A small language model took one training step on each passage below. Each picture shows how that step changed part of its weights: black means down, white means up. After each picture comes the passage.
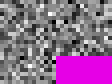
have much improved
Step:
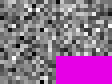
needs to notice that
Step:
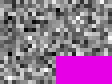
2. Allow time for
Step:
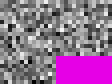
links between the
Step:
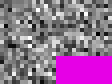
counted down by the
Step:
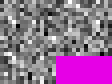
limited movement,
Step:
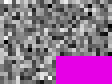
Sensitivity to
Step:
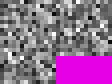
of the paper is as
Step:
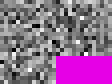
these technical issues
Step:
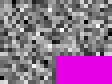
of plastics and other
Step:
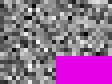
K together with a
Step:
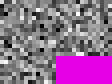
it a lot;
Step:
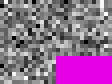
hand. At the same
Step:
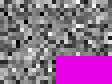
the initiation and
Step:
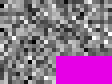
$\Delta$ are provided
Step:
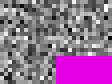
N levels. Yield
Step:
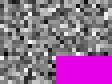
the M theoretic
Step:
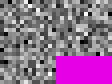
by giving the lattice
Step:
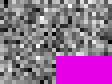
with unitarity and
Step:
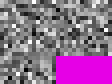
a single particle.
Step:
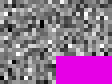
friction.} The
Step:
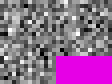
leptons from soft
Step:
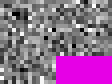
the basic characteristics
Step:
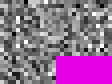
A Hybrid
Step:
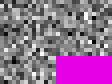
- \epsilon }
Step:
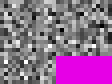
while Functioning of
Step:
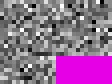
its own approach to
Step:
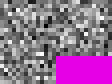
normalization 75
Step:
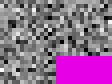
possibility that the
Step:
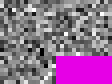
and terraces is
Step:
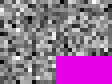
laying hens during
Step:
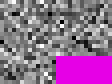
cultured and
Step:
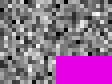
a significant increase in the level
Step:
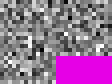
digraphs in the
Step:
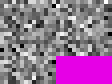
(\bibinfo {year}
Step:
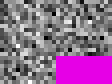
with time characterize this
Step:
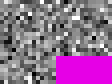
Four interrelated
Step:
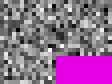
bundle, for example
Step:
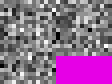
is clearly observed.
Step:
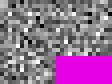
consists mostly of
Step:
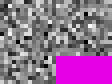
in lower profits and
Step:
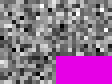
a high selling
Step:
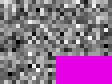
the healthcare facility
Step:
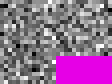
dimension bring negative
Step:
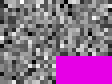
is predicted to be about
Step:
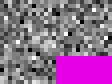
Complex, into the
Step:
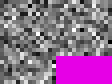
and the tag were
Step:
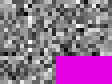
the following cycle
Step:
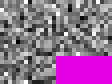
and maximise the
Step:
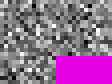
and openness to
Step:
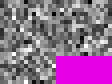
world by the year
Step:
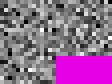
differentiate them from those
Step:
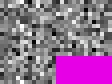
the user /
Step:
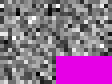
st follow up 2 nd
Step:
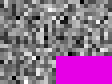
Nevertheless, in
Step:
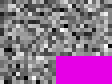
"wire" or
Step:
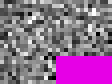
in propionic
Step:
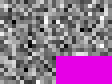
access fits a
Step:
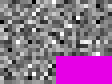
Measure Code
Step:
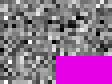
adjustments, because
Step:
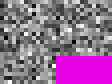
to the creation of new
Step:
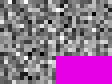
Experimental The
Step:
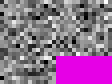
splittings between
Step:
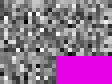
approach that considers all
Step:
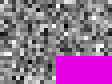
den Bund in
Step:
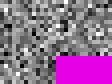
cantilever beam
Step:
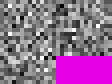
data will change, as well
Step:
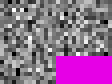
shocks in market
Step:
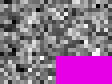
analyses performed through
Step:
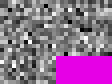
2) mounted on
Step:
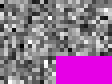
nuclear matter
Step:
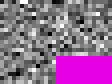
activity involves several
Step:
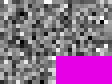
Discussion The
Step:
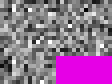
cell length, respectively.
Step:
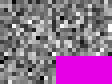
enable hierarchical
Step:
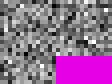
[17]. The regular
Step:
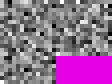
vectors for the sample
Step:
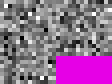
Additional insight can
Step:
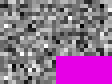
cost of the i7
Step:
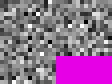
times were evaluated
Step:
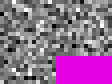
assessed at a
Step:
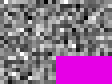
the Eigenvalue
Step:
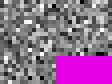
a critical factor for
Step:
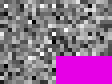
to superconducting
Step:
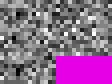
and periodontal health and
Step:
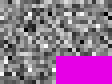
accessing desired
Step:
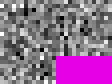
(TTS) form
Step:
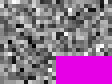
dots are representing some
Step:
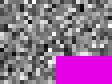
measurement bias. We
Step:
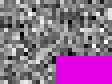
neutrinos not
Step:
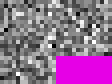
over time. ({\it
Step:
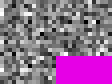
associated quantum critical
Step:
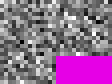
and the misspecification
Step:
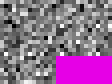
measurement invariance
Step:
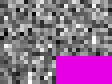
and by introducing the
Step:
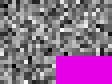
accelerate the
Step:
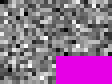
the dent was observed to
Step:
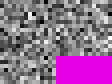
of PISA is
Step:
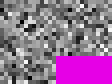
stage the same improvement
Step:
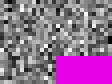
larger seeds
